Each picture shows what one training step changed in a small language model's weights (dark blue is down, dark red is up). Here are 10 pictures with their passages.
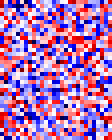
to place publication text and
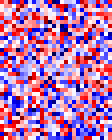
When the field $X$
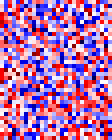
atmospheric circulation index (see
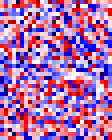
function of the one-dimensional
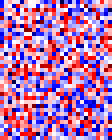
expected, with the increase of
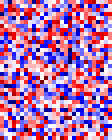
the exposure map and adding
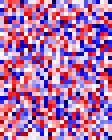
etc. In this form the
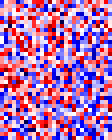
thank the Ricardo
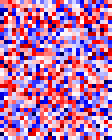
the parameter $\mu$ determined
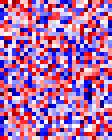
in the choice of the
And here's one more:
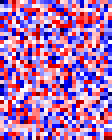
atom, i.e.
